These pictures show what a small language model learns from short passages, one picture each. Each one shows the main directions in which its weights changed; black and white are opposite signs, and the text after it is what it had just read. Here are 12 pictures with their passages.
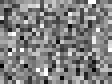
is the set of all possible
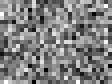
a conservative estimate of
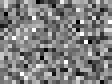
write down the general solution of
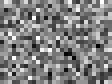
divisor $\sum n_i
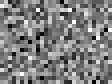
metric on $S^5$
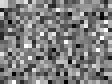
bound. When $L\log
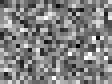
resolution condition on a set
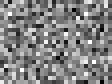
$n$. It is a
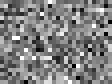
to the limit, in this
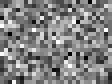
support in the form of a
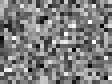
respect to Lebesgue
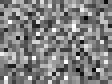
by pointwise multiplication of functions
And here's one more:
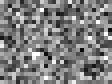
for constructing uninorms
